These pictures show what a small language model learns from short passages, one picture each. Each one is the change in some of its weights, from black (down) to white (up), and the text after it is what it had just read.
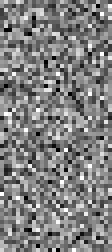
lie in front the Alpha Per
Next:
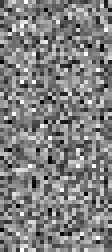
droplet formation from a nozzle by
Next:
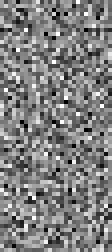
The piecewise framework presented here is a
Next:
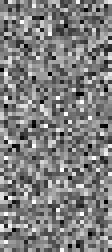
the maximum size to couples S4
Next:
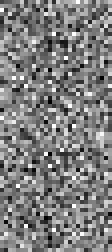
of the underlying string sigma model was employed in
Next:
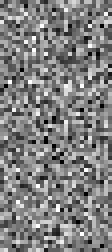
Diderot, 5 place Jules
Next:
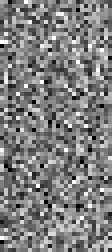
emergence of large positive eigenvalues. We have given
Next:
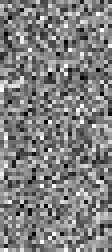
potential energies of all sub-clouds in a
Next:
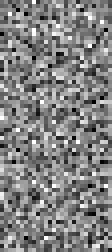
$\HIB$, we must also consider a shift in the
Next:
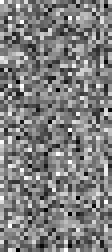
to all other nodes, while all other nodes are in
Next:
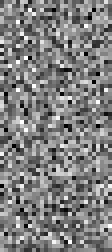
contribution to the inclusive cross section from the square
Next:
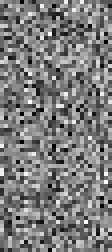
the maximum number of infrared logarithms.
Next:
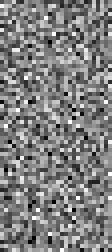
construct a large class of DS--type integrable
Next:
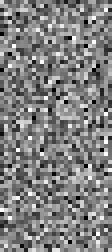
be obtained through the distribution of $x_k$.
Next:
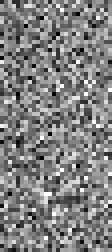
. \end{align} Quasistatic
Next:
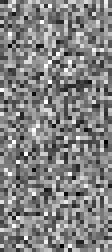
syntactically correct decompiled code ranges from
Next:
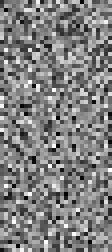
the quadratic part to zero (see inset of
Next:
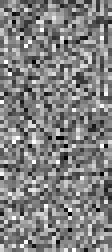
have in mind $\epsilon$ as the primary control
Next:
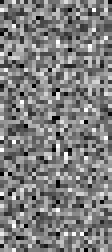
great {\em jet laboratories}, which
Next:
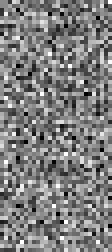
two heavy baryons, specifically analyzing
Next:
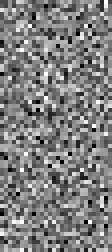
moving mirror spectrum (scaled by
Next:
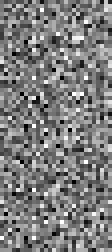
most important constraints on the parameter space is the experimentally observed
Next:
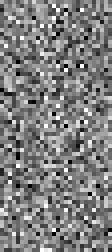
\subsection{Problem Formulation} The
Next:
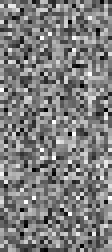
the spatial distribution of different organisms, such as
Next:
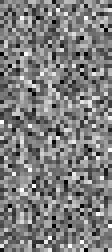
(residue-level) scatter plots
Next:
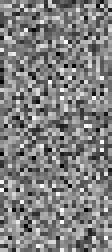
threshold values in order to satisfy the very condition through a
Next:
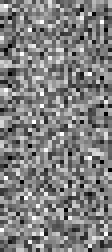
countries. The dataset was compiled by a
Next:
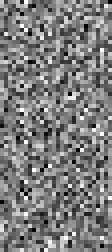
the parameter estimation complexity. For the second
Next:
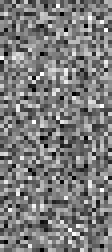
exponentially weak. However, it may become important where
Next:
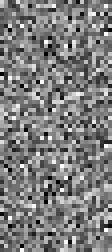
second element to the first. But this function
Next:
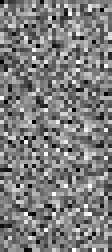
based on an adiabatic treatment of the
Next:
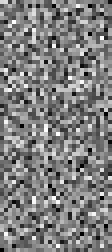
different climate scenarios only need a correction factor to
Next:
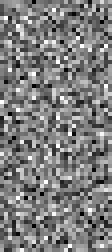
is positive definite. While in the undeformed
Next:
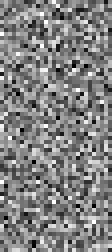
license to publish or reproduce the
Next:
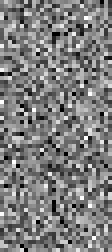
accommodate the behavioral information from the
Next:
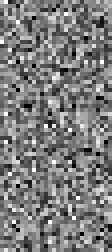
not derive from a potential, however if the current is
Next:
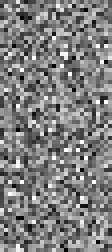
$A_{s,m}$ such that the following relations
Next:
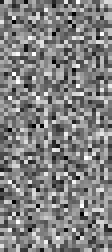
sometimes been used as anecdotal evidence for
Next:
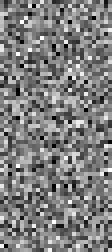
equations for the classical Hamiltonian (49). This property is
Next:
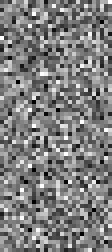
of charged particles in an electrode structure leads to frequency
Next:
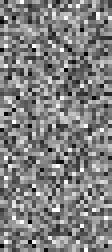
8~\AA\ (FORS) and
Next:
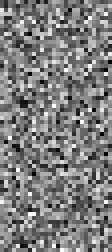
the residual from $0.017$ to
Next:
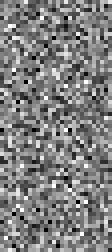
with respect to an R-symmetry such that fields have
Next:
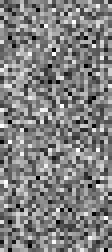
low entropy. (d) Our DBP
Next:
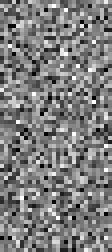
vector space $\Psi$. (This grading is the
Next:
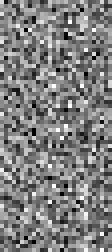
or allow it to dynamically position itself so as to
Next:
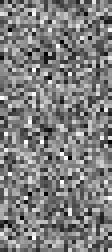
optical potential for finite nuclei in the framework of
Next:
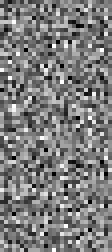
advance before the farmer thinks of
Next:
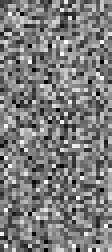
a dimensionless background field of 0.25, and
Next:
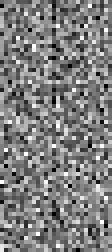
comets agglomerated from pristine
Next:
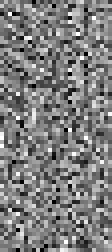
because it is based on the continuous dark matter tidal
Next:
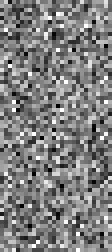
respect to $\Gamma_{05}$. \end{document}
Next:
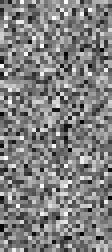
with the phase-0 (phase-1) laser
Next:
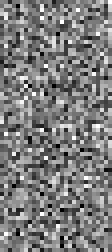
mass of proton (electron). The maximum electron energy
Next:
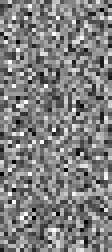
The usual suspects are: 1)
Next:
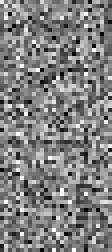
m_z$$ Here $\boldsymbol{m}$ is the
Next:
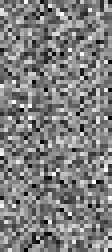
other energy levels of the spectrum for attractive interaction
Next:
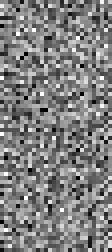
normalization term. Additionally, we use the
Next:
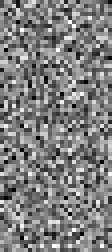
brain function from anatomy using
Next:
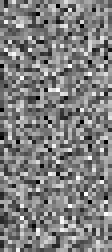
value of $\alpha$, omitting numbers that are so
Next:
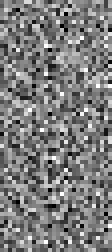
according to equation (\ref{mm}). The differential operator
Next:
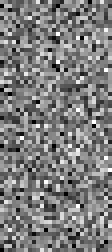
scalar functions. \end{itemize} Note that the expansion
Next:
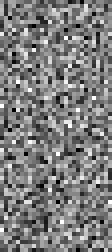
that implementation of source code obfuscators is
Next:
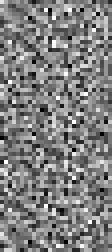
and day and keV. It can be written as
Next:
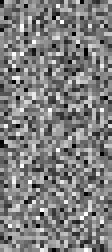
1st XMM-Newton Slew
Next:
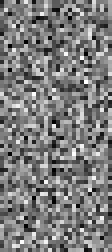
M^{k}, \boldsymbol{\theta}^{k},
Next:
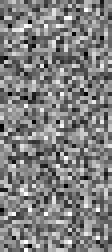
the vias because gaps (trenches) being
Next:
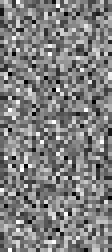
However, the informal definition of
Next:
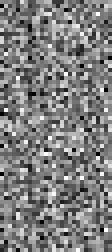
where their velocity gain paths are the longest,
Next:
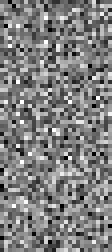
arbitrary function ${\cal F}(L)$ and real constants
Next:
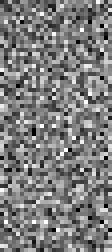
John P. Sullivan, and
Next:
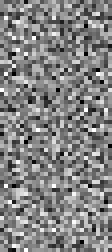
Department of Energy (DOE),
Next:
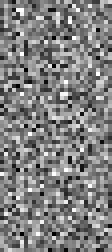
$k$ is an $i$-independent factor that
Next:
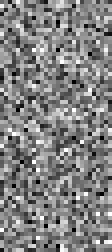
$m > M_{\text{th}}$ in the evaluation
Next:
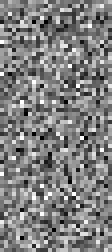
either a particle theory with local world-line
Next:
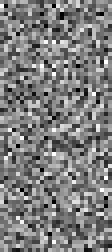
\manuscript\ has the same stars in the
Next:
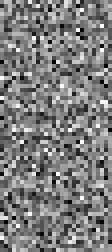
H. van Haeringen, Phys. Rev.
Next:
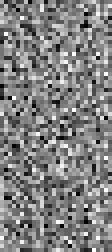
$\phi$, corresponding to the two lowest order
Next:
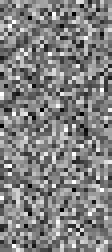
is a tree. Furthermore, it contains at least
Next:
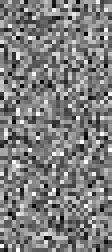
general relativity. Further, it is demonstrated that
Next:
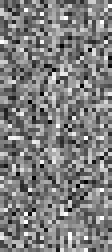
et al. [25] and derived from
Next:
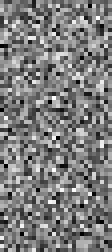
consist of Te atoms, whereas the central layer
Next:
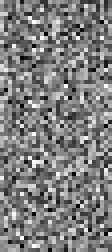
magnitude required by our data. It seems likely that both
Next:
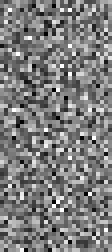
proper motion, but given the displacement of all the
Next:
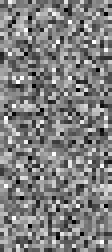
\cite{buchner15} (where the source
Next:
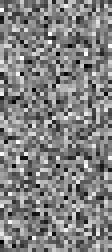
of BH spectral properties, with focus on
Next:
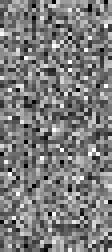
is independent of all such detailed transport coefficients at lower
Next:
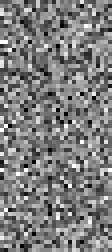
depending on the form of the energy spectrum in the direct
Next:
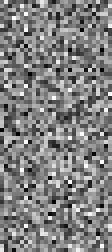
the innermost AAL and the crystalline
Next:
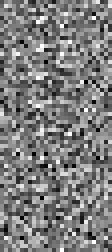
order-parameter probability distribution broadens but the
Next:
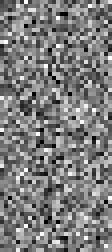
dipole force in case of very large detuning
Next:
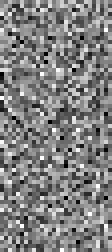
data to be transmitted with high spectral efficiency, but
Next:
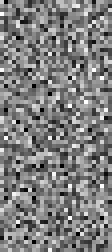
greater than the experimental resolution. If we fit it to
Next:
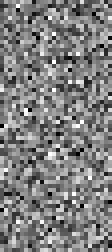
{Distribution \\ $p(\cdot;
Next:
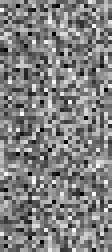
are four, which significantly deviate from all the others
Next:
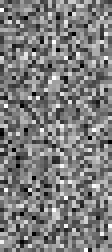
energy of the fluid can be obtained from the
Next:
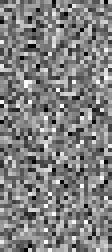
duration is \(11~{\rm
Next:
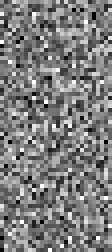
generating messages. The condition computation is statically
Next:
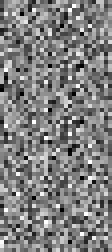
the cavity modes are accumulated below the
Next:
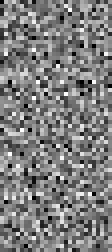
a torque exerted on the rotating
